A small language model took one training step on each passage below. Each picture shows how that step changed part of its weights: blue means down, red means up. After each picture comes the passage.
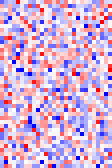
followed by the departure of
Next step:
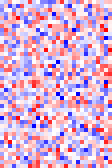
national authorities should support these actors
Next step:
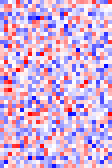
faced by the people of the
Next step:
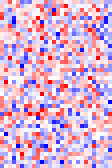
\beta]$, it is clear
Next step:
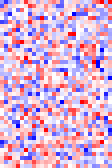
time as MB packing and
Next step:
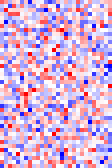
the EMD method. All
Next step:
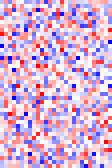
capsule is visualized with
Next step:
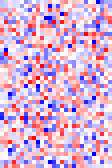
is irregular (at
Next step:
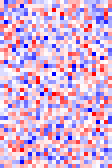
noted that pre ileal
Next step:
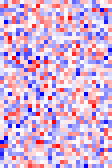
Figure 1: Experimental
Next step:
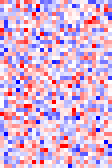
°C. The storage modulus
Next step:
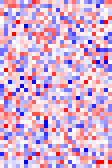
Chang S, Xie
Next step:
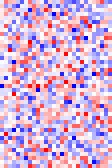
styles there was also gender
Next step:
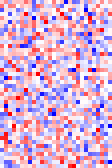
as well as translation of medical
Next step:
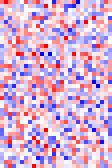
could find. Also,
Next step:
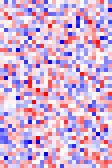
plot of the story,
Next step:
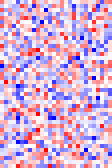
and surveillance system at
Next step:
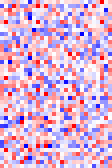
in low irradiation in
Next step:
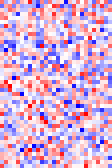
was founded in May 2015.
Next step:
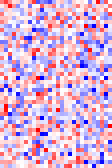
for procreation and home
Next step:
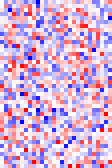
a range of factors that affect individual
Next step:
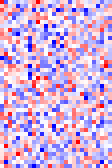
objective of the present work was to
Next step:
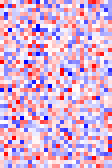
performance in the beverage manufacturing
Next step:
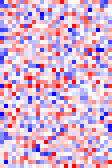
this paper, it is shown how
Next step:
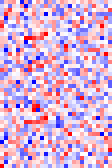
Zeta potential: Z -
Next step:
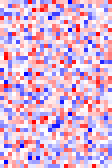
-based methods in the environmental
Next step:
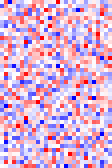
may prevent successful translation of
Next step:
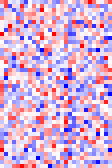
reduce costs, increase quality, and
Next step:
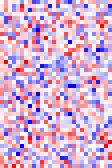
creation of equal opportunities in
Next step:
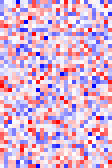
about sharing research materials produced in
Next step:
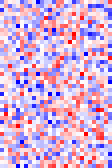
Nigeria? Table 2: Regression
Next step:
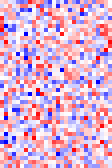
assumptions are met, as is
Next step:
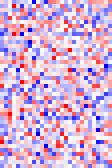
in that specific activity. The three
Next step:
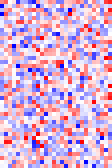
would require using it with different
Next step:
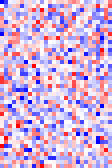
level of "realization"
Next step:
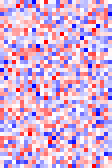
the cerium and acid
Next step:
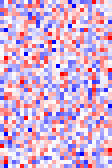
Mn^{III} were
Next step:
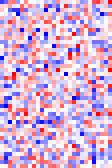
attention to community policing emphasizing
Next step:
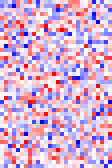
t grain/ha during normal
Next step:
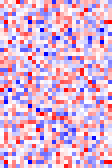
predict mathematics performance within
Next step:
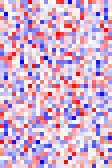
competition. The challenge with
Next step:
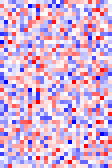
the global final result, both in
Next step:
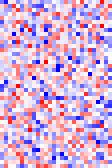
series) - Numerical
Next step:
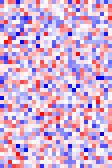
I, Helmy
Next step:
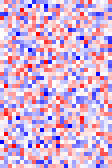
towards more biodiversity through a
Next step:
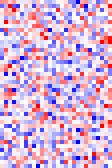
You can learn about crop
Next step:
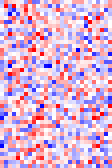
defined as functional neurological
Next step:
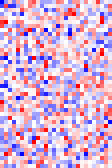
Medical Research ISSN
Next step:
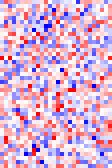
that integrates machine learning
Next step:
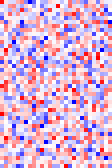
provide solutions for local governments that
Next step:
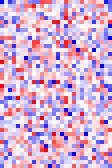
comes from a different source.
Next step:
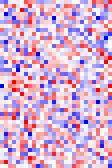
supporting its use in low back
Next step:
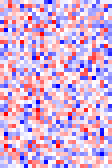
and J. Bogas,
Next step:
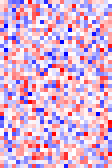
structural use of reinforced
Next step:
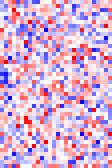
literature. Special attention is given
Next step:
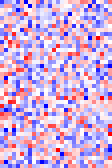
the subjects of extensive
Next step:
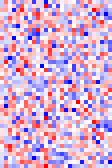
implication of quantum
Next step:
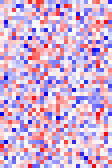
research results will be protected through
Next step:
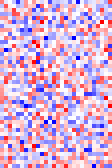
integrating digital skills into a language
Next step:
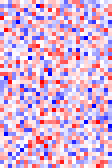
Aviation Activities, where
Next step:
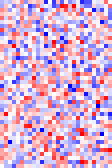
impression on readers,
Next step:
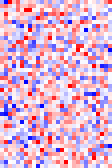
volume fraction [5]
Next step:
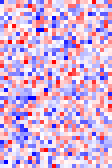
bunt and other seed
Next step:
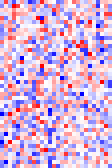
each other is between 4 and
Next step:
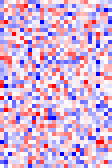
its surrounding. The
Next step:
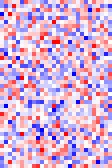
the strength increases, the resistance
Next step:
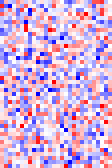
moment to refresh
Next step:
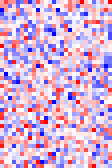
dramatic effect.² After
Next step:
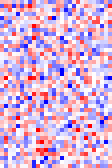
on the template¹²
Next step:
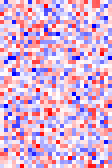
log k₁ vs
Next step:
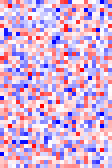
corrupt practices including
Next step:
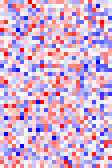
treatments in relation to the day
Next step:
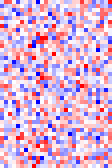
The appropriate ICT systems and tools
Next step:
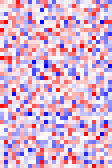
method [26], mathematical
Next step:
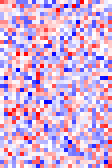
living in an urban area, is
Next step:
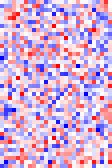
and decreased air entry to
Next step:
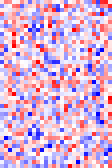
therefore adhesion between glass
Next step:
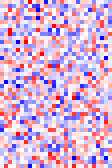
Interest The authors declare
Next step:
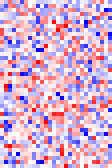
as 1735 participants. In order
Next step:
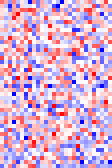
partial least squares
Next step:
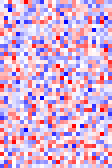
learning (Scully et
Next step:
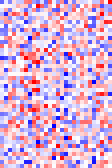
to science communication, to address issues
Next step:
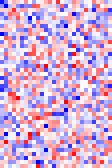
have a decade to serve
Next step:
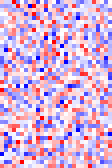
1: General characteristics of
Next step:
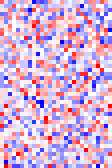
for individual construction, characteristics of
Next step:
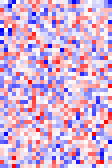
over multiple epochs. This
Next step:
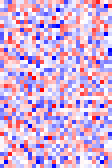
GO terms of the different
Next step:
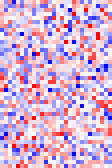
cells, a medium mesh
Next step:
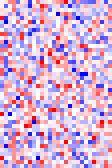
stage axial turbines.
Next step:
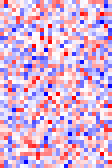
for rehabilitation policy
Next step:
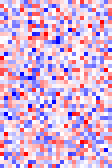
gross motor skills. -
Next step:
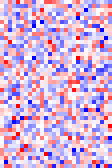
after fracture in case of
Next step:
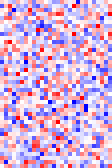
Published: 10 June
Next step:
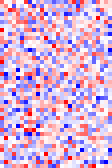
crime and harm. To
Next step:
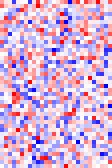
lower PHQ-9
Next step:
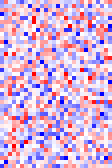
recognized before the further development of
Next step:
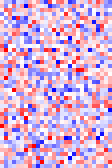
cavity be made of a
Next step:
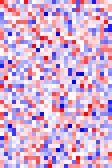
timescale. To access this
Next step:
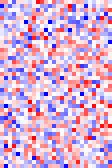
integration pipeline built on
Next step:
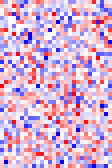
provide high-density measurements
